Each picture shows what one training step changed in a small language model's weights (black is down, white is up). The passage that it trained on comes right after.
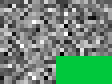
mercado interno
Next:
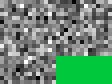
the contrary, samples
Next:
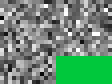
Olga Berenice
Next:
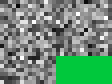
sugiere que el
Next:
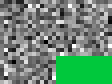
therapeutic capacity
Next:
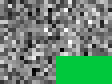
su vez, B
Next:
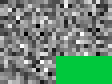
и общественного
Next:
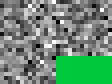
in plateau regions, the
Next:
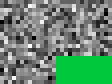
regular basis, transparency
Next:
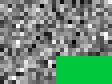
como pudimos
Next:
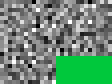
madaniy foyda
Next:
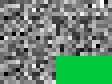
and high-energy signals
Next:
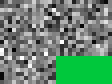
amount of star formation happening
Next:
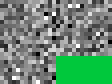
or cover standing water in
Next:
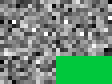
10 11 Total operation time
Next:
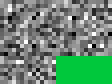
The tumour was
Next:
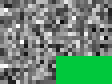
utilising this interface, an
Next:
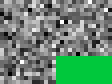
C.D conceived
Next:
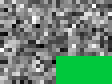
as an ``ADC
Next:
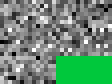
from the ESCALA
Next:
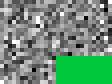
same type from a neighboring
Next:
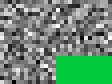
designing the mathematics
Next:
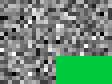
is apparently good country
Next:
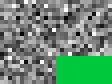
The inclusion of explicit
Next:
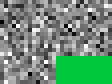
initiated from the Wp
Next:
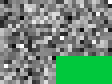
represent how the glass would perform
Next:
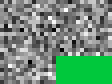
We find that the observations
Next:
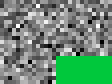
as suggested in literature
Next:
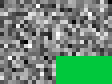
as a function of wavelength.
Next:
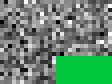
server. JSP
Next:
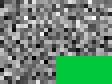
about the number and time
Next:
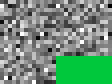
Зубенко О.
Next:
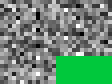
ризику для
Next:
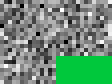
of aspirin
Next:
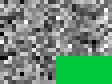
tourism, Smart
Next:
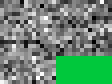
to build upon these findings by
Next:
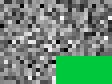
of the enterprise
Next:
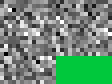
в образовательный
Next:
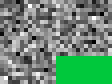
the recent past with negative effects
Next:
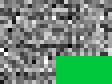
physical signals into semantic
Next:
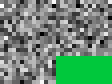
3 in N. It is
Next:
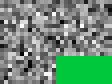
j)$ is the absolute
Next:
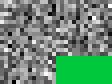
was also analyzed at different energies
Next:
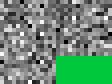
focus of the Open Call
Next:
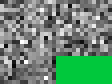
processing. These results also hold
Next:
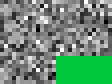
from that predicted by other methods
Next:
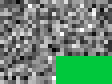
the second switch change
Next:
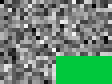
assume an uniform total strain,
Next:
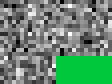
recognition for their
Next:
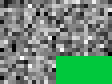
also the first completely two
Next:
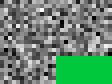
than the IDD's
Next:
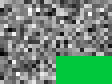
its northern range
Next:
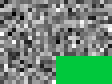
agents' strengths and
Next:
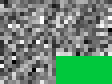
purposes: Sensing
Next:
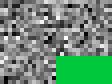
healthy body is the proper
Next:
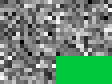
level of awareness
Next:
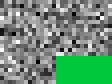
desempenho na
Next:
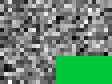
is exocrine
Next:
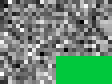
function of metallicity, which
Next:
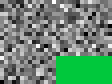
In the context of the research
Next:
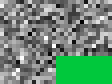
for example, in the analysis
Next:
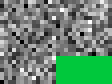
consejo que le
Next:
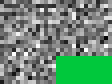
increase in the ZPE is
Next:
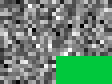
the decision is made whether to
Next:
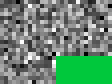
the variables $x$ and
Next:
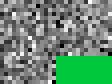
might get trapped in a
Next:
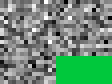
microteaching session
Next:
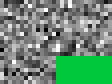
these universal signatures are
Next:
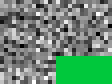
dissemination of
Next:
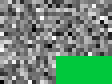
context awareness features
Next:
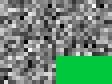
Event impacts are the
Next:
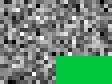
uses Solidworks software
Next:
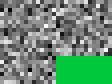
this answer: Date
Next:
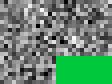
order to simplify his
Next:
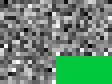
our universe. LIM
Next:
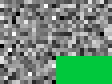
and Probiotic
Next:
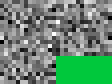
, \nonumber \\ \nu
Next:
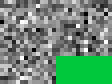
tavsiyalar ishlab
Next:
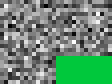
operational matrix and fractional
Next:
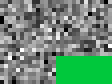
tecnica regionale
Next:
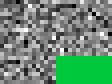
the higher-dimensional metric and
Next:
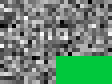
delay time model. The
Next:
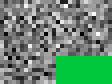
can be calculated from the
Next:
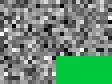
population in the study were
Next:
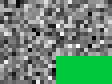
sensing is precisely
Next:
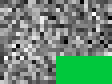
хворих із
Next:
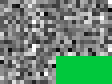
sustainable access to water
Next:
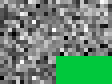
de formação cidadã
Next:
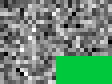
this development and will make great
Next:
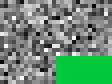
form among the minerals
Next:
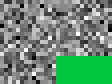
of MEC in the
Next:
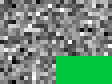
concerning informal variables
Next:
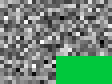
and for any bounded sets
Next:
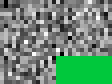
this section. Once
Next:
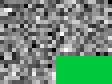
noted the present study only
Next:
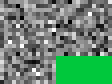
learning processes, offering new
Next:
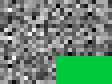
Each step within this path involves
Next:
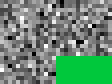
another. We calculate the
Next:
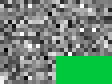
plots for each tests performed
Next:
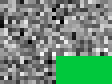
Tarui, where
